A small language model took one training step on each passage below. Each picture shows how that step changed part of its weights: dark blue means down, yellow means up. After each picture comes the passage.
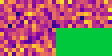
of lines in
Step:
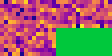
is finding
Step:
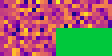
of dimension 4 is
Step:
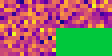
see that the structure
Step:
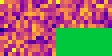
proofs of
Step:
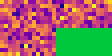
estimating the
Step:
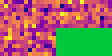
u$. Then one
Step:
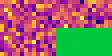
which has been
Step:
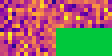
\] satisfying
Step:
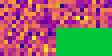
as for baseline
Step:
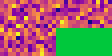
\item $\mathcal
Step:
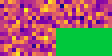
linear PA
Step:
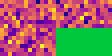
corollary is a
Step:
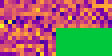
constant in the
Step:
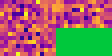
( \lambda )
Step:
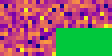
M$ with
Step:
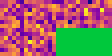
the last two
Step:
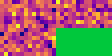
lower bounds
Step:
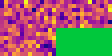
per iteration
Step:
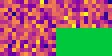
the linearized operator
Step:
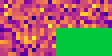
$g$ are
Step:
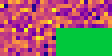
following way. For
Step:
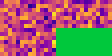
at least one
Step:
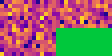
g$, which
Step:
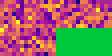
means that
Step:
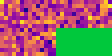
answer to
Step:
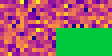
It is not a
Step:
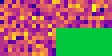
(see \ref
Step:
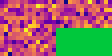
then we may
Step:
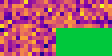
finite element, a
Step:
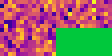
relations' that
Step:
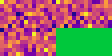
of the previous
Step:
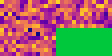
proofs for
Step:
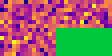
e qui
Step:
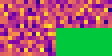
e$ such that
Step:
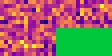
finite-dimensional vector
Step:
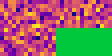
*for all
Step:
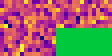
will also be
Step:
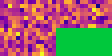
\noindent Case
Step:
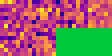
description of the
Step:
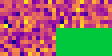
will now define the
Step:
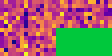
found to provide
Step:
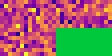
advance in
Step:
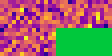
set, with the
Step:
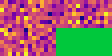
allowing us
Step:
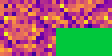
minors and for
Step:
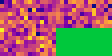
needed if
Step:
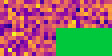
the same as the
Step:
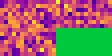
reals so
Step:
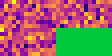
for any choice
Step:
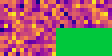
derivations of
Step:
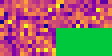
above, such that
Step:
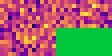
$g$ such
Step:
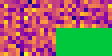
the 3D
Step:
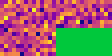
also assume that the
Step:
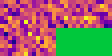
have the required
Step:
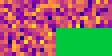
and pathwise
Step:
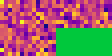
bounds, by
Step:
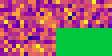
applications in
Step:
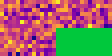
between the intervals
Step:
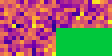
Let $\lambda$
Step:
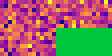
can apply the
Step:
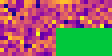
positive classical solutions
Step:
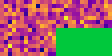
are all equal since
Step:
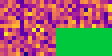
the unit
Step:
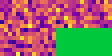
are identical,
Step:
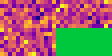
with those from
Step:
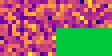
and it has a
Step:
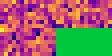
each solution of
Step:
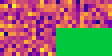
any two vertices in
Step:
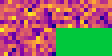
a curve of
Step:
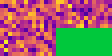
Then $I$
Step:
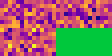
the finite dimensional
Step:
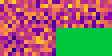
product of any two
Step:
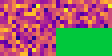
if $p$
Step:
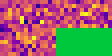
$b$ also
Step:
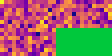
even, then
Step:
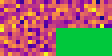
that ${\cal
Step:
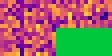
the sets of all
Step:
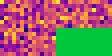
More generally
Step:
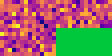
that higher
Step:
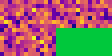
leaves about
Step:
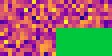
we have $$
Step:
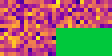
the fact that a
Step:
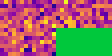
determined from the
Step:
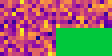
some terms that
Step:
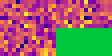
come up with
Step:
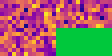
as an explicit
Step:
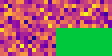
$n$ are
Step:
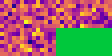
in order to
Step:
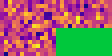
1 requires
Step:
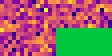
last point of
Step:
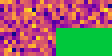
than diameter of
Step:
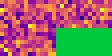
was partially
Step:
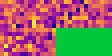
Let $A
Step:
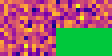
ltr} :
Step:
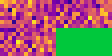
going to
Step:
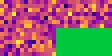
members of
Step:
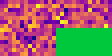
then $G$
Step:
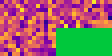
is thus defined by
